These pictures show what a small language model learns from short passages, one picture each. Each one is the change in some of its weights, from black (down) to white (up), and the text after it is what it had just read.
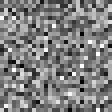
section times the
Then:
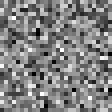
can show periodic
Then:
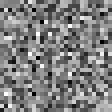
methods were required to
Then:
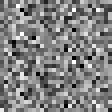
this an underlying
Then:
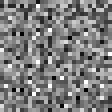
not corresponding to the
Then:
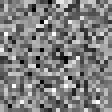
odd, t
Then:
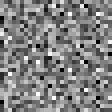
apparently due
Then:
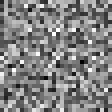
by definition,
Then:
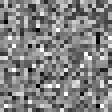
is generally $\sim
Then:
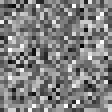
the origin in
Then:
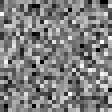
field is almost
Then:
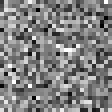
goes above the
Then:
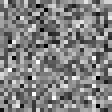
By transmitting
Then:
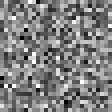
show the results of our
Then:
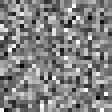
that Eve can
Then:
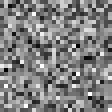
with the linear form
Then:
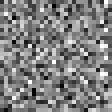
level. Because
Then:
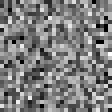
LSD model
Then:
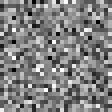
early stage
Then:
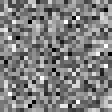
between the rate of
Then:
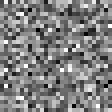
the primary
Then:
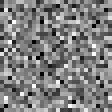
effects emerging from
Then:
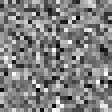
of the ground state
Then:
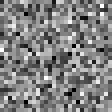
boundary conditions, because of
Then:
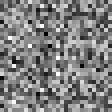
as well as our method
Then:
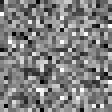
single crystal
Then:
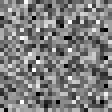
atomic number as
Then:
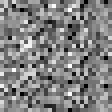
Thus, the
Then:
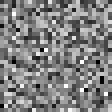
and averages their
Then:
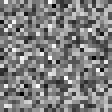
to the initial parton
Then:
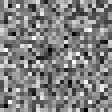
is satisfied
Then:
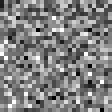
for the maximum for
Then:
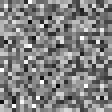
out measurements on the
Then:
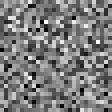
approximation} The
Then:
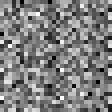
amount for each
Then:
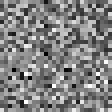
a more detailed
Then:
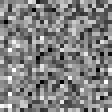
was included in the
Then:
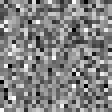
known magnetic field effects
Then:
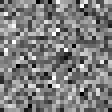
plots. As we
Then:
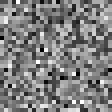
gradients of the
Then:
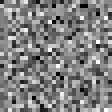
(red dotted
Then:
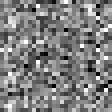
does not constrain the
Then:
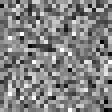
and $r$ are
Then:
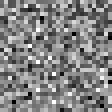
can be represented as
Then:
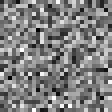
are marked in
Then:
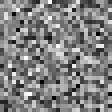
and redshift
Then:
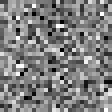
antiquark is
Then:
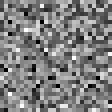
new developments in
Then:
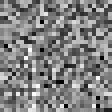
considered continuous
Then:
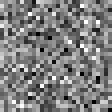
other thoracic
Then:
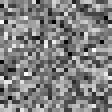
lives while
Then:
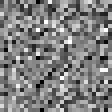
temperature is shown in
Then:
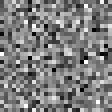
S1c the
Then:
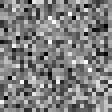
and Spatial
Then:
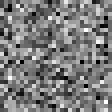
CDM with
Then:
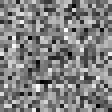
that makes the
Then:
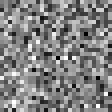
statistically significant
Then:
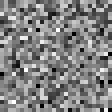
should be considered in
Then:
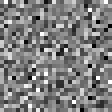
form nor the
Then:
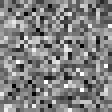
values are observationally
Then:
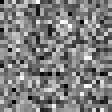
material in form
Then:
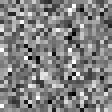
that, if the size
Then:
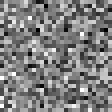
well-defined in
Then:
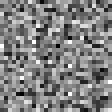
follows that the pure
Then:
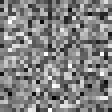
approaches are based on
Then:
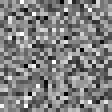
we adopt the
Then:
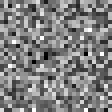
is a positive
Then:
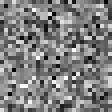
the excited state
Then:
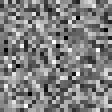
of the mode
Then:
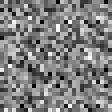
image in the second
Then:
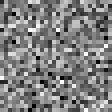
notation is described in
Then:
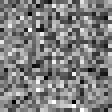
above expression will be
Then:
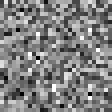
the model has to be
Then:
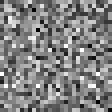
requires the longest
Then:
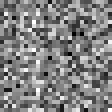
necessary to
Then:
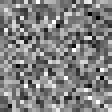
the fidelity
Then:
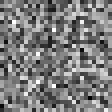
example of one model),
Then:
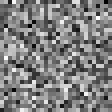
predict the position
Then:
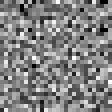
following issues.
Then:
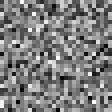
charge excess:
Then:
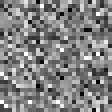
in Figs. 7
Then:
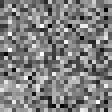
densities of the
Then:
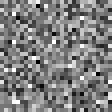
\cos \beta -
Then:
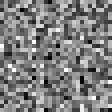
consider a pure
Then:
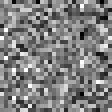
\cmark &
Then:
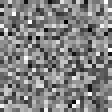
at the scale
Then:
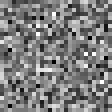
corresponding to Boson
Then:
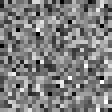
of an RMF
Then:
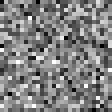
line velocities
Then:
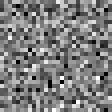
distribution of $\bm
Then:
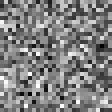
length of the
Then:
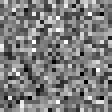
and pure neutron
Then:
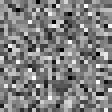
compares the
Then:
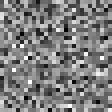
column density. The
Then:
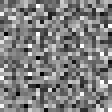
should be possible to
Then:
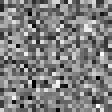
in a stage of
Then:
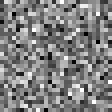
(factor of
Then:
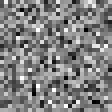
the outer
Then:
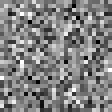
that returns
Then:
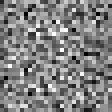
node by the
